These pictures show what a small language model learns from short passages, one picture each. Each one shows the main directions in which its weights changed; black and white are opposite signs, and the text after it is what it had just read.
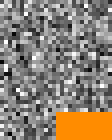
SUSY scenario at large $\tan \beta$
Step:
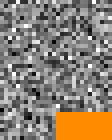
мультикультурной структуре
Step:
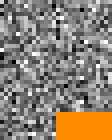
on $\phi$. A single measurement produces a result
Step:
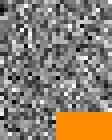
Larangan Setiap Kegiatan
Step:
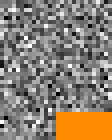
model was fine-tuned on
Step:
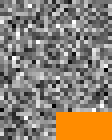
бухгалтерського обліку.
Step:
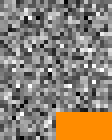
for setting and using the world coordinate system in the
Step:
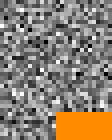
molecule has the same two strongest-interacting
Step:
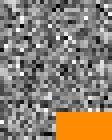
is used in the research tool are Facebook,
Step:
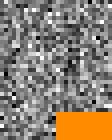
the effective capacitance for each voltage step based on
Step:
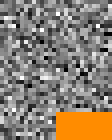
That is, the limit cycle is very close to the
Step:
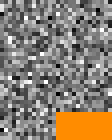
of energy, it is necessary to generalize to the
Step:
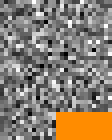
\end{equation} \noindent where $\mathbf
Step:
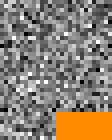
maintained. Compound No. 10 was
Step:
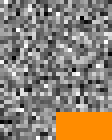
of protein intake, tea after meals,
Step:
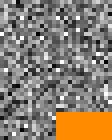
Галицького сейму. Л.
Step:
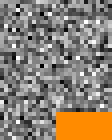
API and used the following R packages:
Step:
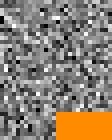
Единица Измерения До
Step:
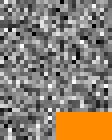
тенгламалар системасини
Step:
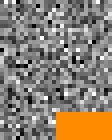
sleep disorders, followed by management as
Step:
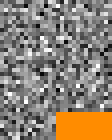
seven cherries va boshqalar.
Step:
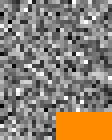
and at the margins of the South Atlantic,
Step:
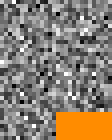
of a test massive particle or a massless photon, in
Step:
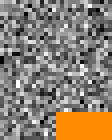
January 2005 up to July 2019 that have a
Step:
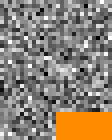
China: Exposure, Risk Perception,
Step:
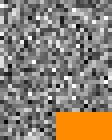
scaling} is a feature shared by a large class of
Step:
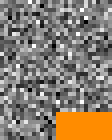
by addressing three questions: (1) what categories
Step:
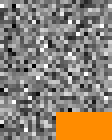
taken with a gap of 5-6 days Tab
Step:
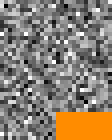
Sloan Digital Sky Survey
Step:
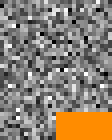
negli istituti scolastici, a
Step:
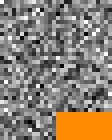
research and write lecturers can also enhance its
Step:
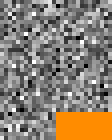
Across all list sizes, SFT (pointwise)
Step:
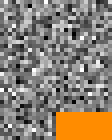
online at: Solomon, J., &
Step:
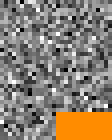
sample size was 1,679 students. A total of
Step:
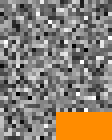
Let $\ket{\phi}_G$ and
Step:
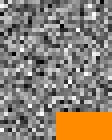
\eqref{eq:rho_laplace} with
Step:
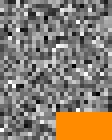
já na RPPN foram obtidas
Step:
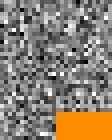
for the neutrons, whose parameters, given in Ref.
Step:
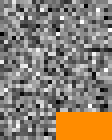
in the presence of their mutual interaction in terms of the
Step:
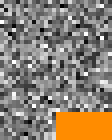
la posesión informal. CONCLUSION
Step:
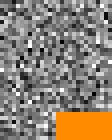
shedding light on the inner engine.}. In
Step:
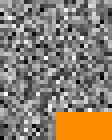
+ \epsilon \quad - \quad - \quad -
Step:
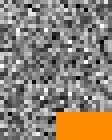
a atenção dos jovens para o que se
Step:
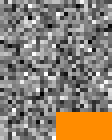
of: professional client departments responsible for establishing
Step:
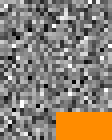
is also introducing new challenges around issues of data quality,
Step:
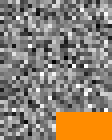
is important that all postoperative complications were
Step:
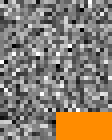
the right\footnote{The contraction to the left gives
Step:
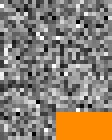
mediante regolari esercizi di
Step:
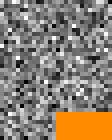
qui permettent une pressurisation à
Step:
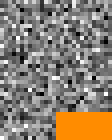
to occur for more than 12 days during testing [2].
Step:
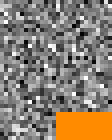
induced by $\mathrm{C}_{\mathrm{M}
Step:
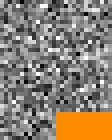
son rojizos; en estos
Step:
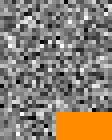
Our goal is to construct static, cylindrically
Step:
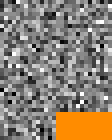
the time of the gamma-ray flare.
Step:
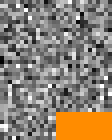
prevalence of asthma in adults was
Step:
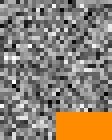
tarkibining rang-barangligi
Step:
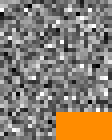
merged, the impacted clients can no
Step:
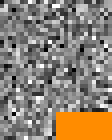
at the crime scene does not match any known
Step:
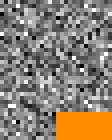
invasive methods. In a comparative behavioral
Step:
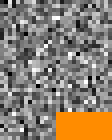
involved in 61(42.1%) were
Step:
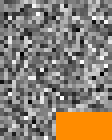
\right], \end{equation} where $E$
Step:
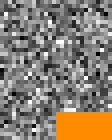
The real value of attributes should be quantified data
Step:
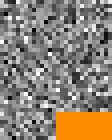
data and each model. Dotted lines show the major
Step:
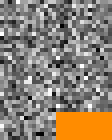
air quality data and finds a useful pattern based on the
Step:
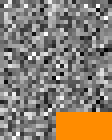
mãos e diga para mim se esses
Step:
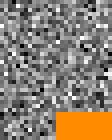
from the kinetic parameters, i.e. the
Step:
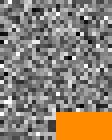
from the bottom hBN (top right) and from
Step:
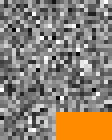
Mukkamala* Nanoscience &
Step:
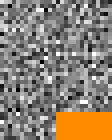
3(a) Mean Differences
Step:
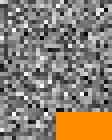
Assaf Neto (2006): A análise
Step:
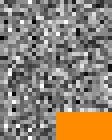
naira amount at time t_{ij} is given by
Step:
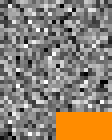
understand and contribute, or even feel they do not have
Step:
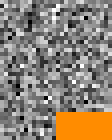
into the physics of relativistic jets seen everywhere in
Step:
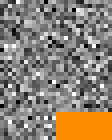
makes it difficult for mothers to work and is a
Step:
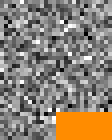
Mathematical Instruction. Más tarde
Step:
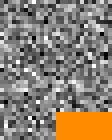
the instrumentalization of such sounds (in the
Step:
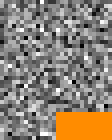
both have nearly identical absorption spectra within the
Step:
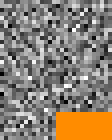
reducing anxiety and promoting healthy behaviors during
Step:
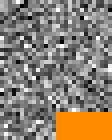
ist besonders von der Pandemie
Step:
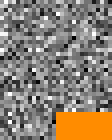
Матмусаев Маъруф
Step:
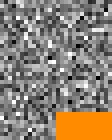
for grid-forming functions. This is achieved by
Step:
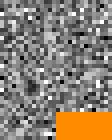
with the proposed adaptive model. On the horizontal axis we
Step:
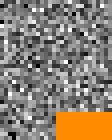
OTUs identified as *E. coli*
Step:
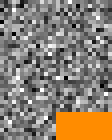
morphology. From these properties it emerges that this
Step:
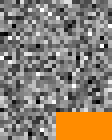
Автор раскрывает роль
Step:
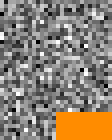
($HR$) map with bin sizes of
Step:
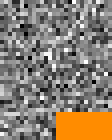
detect a transient dynamic induced in the sample up to a
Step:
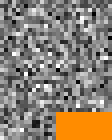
involving the mixing of field recordings, processed field
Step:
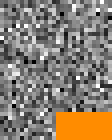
if the laryngeal mask is removed
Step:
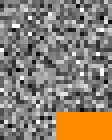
across most of the sky, with deviations in specific regions
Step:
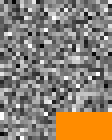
державної екологічної
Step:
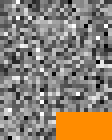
общества в целом. В связи
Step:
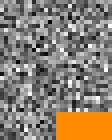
City, Abu Dhabi,
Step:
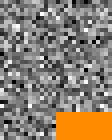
Это предположение привело
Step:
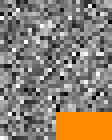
У методичній скарбничці
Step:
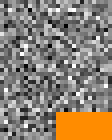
la clase obrera hoy adopta una
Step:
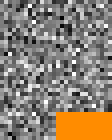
invidie. Era prea superior ca să
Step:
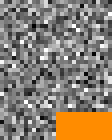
originating from the chemical reactions inside the
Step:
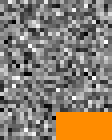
cases also directly improve the performance of these experiments. For
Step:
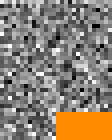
surface should follow $\exp(-\sigma\phi t)$,
